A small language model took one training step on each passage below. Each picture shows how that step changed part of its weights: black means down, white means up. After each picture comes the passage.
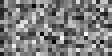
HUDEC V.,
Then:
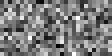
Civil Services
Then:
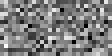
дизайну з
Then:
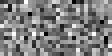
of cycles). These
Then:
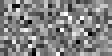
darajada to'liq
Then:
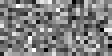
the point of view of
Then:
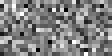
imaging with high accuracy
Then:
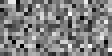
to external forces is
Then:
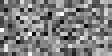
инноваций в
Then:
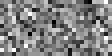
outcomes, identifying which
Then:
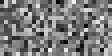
através de
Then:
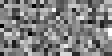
if they are taking
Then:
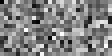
qilinishi esa
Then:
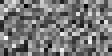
con estudio de
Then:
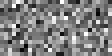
till de globala
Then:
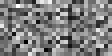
the minimum of the
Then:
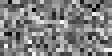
recurrence relation
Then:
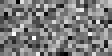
acuáticos en
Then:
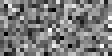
particular, it follows that
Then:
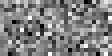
our study. First,
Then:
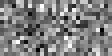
success in life' Professor
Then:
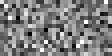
Level Innovation
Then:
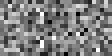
perform tasks correctly and
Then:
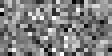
products of hindered
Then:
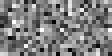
accuracy by taking the limit
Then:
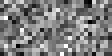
respondentlarning 37
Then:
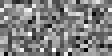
sending and receiving
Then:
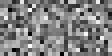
sentence. So
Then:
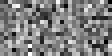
very quickly.
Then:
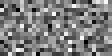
the Locky family
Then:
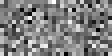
Observation and Data Network
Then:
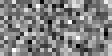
which indicates that research observations
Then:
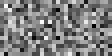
Support Vector
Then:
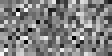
\nonumber \\ =
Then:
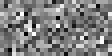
очень много
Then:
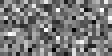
авторов из
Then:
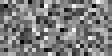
slightly enhanced the effect
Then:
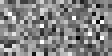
Compounds to
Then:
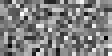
materializada no
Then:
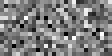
it diverges towards the
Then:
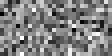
is significant difference on the
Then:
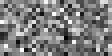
para a segurança
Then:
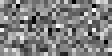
min}$, such that the
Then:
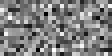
(except for the
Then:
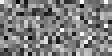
доля прироста
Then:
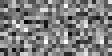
is used to define a
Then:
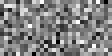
RC increased from
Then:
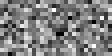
it can be difficult to
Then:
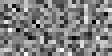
in terms of its functional
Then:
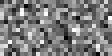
da comunidade, para
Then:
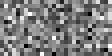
cu Standardul
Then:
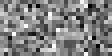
[a] sonor
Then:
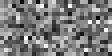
Le décret
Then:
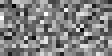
в Южном
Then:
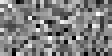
active baths,
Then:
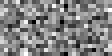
menor proporção,
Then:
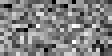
haloes of mass
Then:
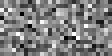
observable that collaborative
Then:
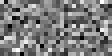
With Metastatic
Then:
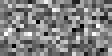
all possible sets of
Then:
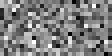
Score JSON
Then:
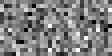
Starting from
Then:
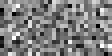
Bawa AS.
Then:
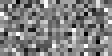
that game has.
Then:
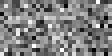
mavsumiy suv
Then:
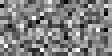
data from other countries because
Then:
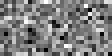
includes several sensors and
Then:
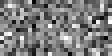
most important benefits of
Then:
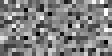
as oil, public
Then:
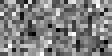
haber empleado
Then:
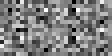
Hamiltonian of the form
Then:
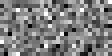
- від чисто
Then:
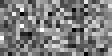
significant component of the human
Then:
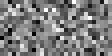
adabiy muhitini
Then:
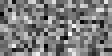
is dominated by pair
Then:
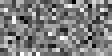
0° plies
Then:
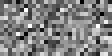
20 HDC. The
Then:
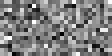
scale high fidelity
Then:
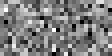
80 y finalmente los
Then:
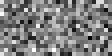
reconocimiento del
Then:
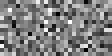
were noted, and
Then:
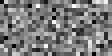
the literature survey, it
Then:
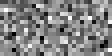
to country. In
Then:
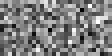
faoliyat yuritish
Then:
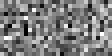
al conflicto y
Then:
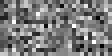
one is the harmonic
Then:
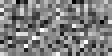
of the order of the
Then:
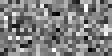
produce lithium in
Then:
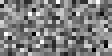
a high performance NEC
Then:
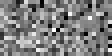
key differences between our survey
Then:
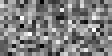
sets is vertex
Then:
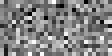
acceleration and frequency without
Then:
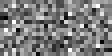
concentration is determined by the
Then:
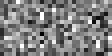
solution within the increasingly
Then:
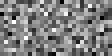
- were written. In
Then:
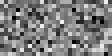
operator swapping the
